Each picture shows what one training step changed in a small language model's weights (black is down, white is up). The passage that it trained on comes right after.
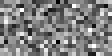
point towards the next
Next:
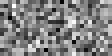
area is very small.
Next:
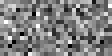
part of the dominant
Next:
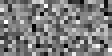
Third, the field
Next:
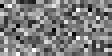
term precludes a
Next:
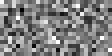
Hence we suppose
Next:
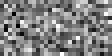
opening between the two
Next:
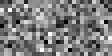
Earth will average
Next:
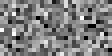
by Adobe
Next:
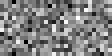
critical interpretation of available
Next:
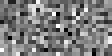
paper can solve all
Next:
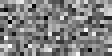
increasing $\varphi$
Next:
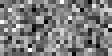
in the library
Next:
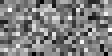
the relevance,
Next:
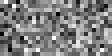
large genus},
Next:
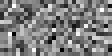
not only theoretically,
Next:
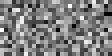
expressions to calculate
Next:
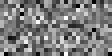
This project has received
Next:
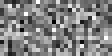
strips of
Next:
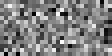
high positive correlation between
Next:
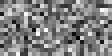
only in the state;
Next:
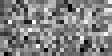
general economic comfort
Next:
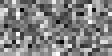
Finally, one can
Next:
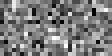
Pop while the main
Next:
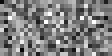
order to support the
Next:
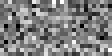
to increase accuracy by
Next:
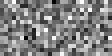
relative shift in the
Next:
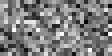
of media as well as
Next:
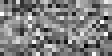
females from
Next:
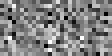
SMEs. In
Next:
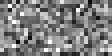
all the results are
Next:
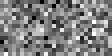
and limitations in
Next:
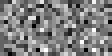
& Survey of
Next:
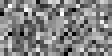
SEI formation is
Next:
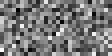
of the distal common
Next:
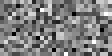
technology and its proportion
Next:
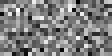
as the recursion
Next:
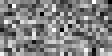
edge, without targeting
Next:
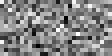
may be due to the
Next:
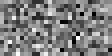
the size of the
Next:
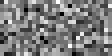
a stratified
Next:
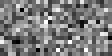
as a strong indicator
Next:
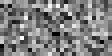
The reactions were
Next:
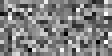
a thermostat,
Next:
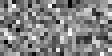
implementation where the pulse
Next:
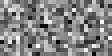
is consistent with the
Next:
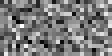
regions represent nodal
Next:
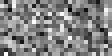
like illumination
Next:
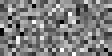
ordinal logistic
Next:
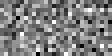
no definitive list
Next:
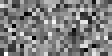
with *chronic
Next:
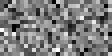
of proxies rather
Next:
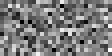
through an operator of the
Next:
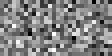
increasing Schmid
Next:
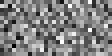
in the study area is
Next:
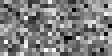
an organisation). This
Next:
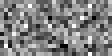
increases. Similar to
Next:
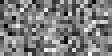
line outlines the
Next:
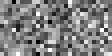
partition function,
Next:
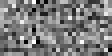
the input space of the
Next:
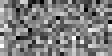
that the real and
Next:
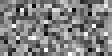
is natural to ask
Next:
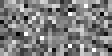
and it appears therefore
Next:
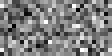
be a chronic
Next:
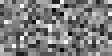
a smaller cross section,
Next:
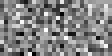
learning strategies that focus on
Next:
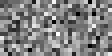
facilitate ease
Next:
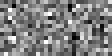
measurement. However, in
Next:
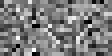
been formulated to the
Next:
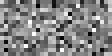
suffering from
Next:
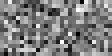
way they attracted new
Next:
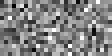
characterizing the underlying
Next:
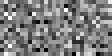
cation for this
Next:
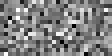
shown that bacterial
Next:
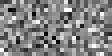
Thus, the larger
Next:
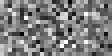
Galaxy indicate that
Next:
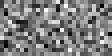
information. As such,
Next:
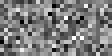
top row of Figure
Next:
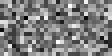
sublineage East
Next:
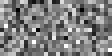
that are certified
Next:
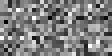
still don't
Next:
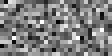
role in the work and
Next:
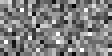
baby exhibited
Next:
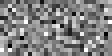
oil phase and
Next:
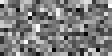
as partners of
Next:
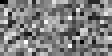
the breathing mode
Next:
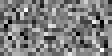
crack location
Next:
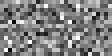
of adsorption
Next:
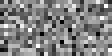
segmentation or
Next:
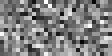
concepts over the
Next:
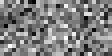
Bethe states are
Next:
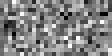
constructing models for
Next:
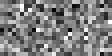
we observe two
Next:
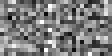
the pulsar
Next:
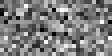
and Imele
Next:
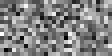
visual screening.
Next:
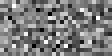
and districts.
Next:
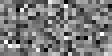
a complex HESS
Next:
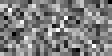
authors declare that
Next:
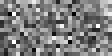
images and videos
